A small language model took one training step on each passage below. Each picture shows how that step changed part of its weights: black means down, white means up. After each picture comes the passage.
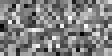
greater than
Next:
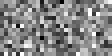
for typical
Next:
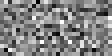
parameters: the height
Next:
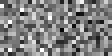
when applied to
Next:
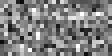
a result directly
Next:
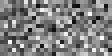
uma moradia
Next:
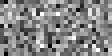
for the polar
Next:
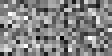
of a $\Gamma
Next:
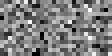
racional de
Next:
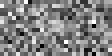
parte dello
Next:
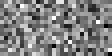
system coupled to an
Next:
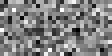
sus dichas
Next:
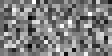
do desafio
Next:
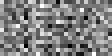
війни на
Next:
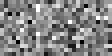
\sigma _{\pi
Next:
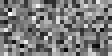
valor total de
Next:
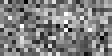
of sunspot
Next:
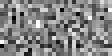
which impacts their
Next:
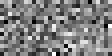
profiles from the
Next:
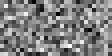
ineffective for
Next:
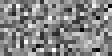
radiation spectrum that
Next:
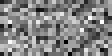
of existing
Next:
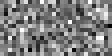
revelia do
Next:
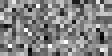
sequence of
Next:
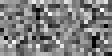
The loss function has
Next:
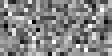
or purely
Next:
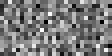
challenge with
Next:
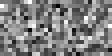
iuris* del
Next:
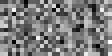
de ingesta de
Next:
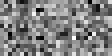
input will cause
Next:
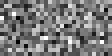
longer occur
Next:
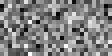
even funding
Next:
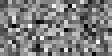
-- rather
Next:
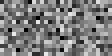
los trabajos
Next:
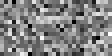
allowed in the
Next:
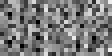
under award number
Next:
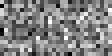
protect access
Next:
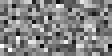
distribution comprises
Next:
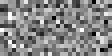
relative particle
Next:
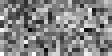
of reducing
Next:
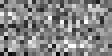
effect of wind
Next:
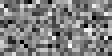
TNF- α
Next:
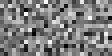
university is
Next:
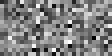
not too strong
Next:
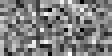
os recursos
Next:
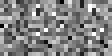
information on the
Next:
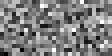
– London:
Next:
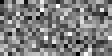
posttest. As
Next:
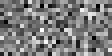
arbitrary number
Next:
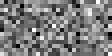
facilitando la
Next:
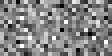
because there is no
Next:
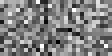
базой и
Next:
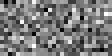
nuclei (mass
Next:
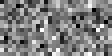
del complejo
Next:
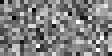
1 del curso
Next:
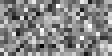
prisão um dos
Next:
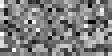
muhim rol
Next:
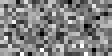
not verify the
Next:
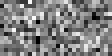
PCS is that
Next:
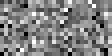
the existence or
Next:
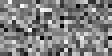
is provided with
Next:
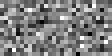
xalqlar va
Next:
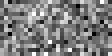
that no unit
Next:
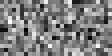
cavity on
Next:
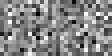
be constructed by
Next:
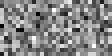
a percepção
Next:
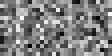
de gestão,
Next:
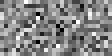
the vacuum
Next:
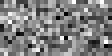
of Social
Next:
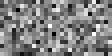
metadata of
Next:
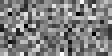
to the choice
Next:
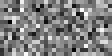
yangi suv
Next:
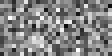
note that the
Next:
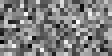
the $b$th
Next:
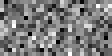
\nodata &
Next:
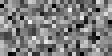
zaken op den
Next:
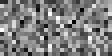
violation for a
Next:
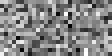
the transverse
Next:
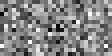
the efficiency
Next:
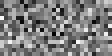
numerical solutions
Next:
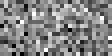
the initial conditions
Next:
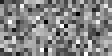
corresponding decrease in
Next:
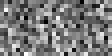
do cliente e
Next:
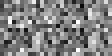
the theoretical
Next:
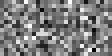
va eshitib
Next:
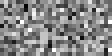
the contribution from the
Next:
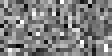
the normal state
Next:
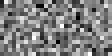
corresponding penalization
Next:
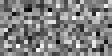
and $l =
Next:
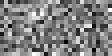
that questions
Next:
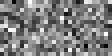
diminuem a
